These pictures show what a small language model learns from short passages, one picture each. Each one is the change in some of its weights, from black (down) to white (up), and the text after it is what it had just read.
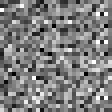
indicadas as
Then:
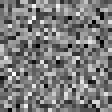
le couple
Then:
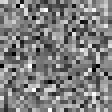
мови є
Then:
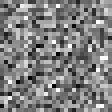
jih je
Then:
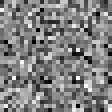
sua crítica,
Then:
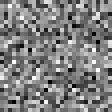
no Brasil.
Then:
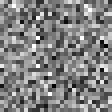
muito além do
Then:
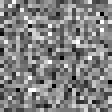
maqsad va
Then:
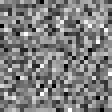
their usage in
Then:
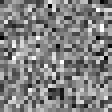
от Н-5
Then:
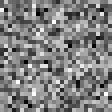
dit punt
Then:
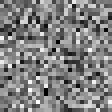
and Cultural
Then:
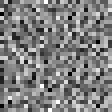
dificuldade para
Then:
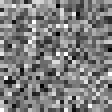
у односу
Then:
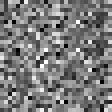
are used in
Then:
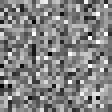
y Albalat
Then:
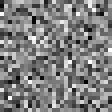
Walter de
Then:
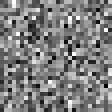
so npr.
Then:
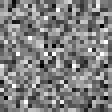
Imagen y
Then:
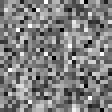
hecho de que
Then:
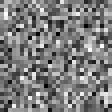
habitualmente en
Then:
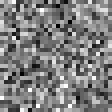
до постійного
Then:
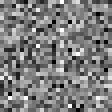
mantém na
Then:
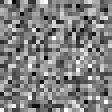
direct learning
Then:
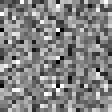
National University,
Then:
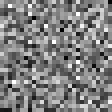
à Vavoua
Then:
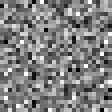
Termenul se
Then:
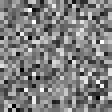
како што е
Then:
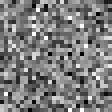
les séries
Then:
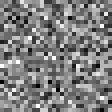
social (p.
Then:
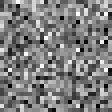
profundo en
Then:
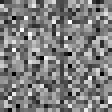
tertib yang
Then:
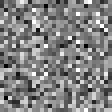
D Blanqueado
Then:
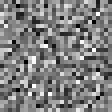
prior to v4
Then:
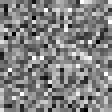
consistência dos
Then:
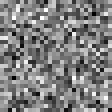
чином, на
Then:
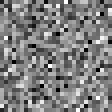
presentimiento de
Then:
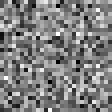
in nuclear
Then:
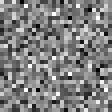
que este identifica
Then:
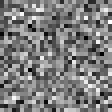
va omillar
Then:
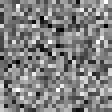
obviamente menos
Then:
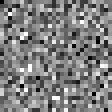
o problema da
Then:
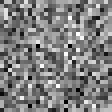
doit encore
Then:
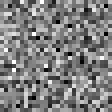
– Vol.
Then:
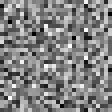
Algunas naciones
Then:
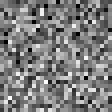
curricular no
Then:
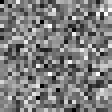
del río
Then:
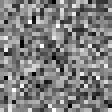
в мережі
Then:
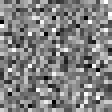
modalizadora do
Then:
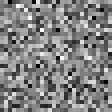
dari aplikasi
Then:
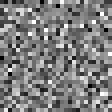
o efeito
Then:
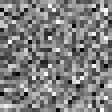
examina las
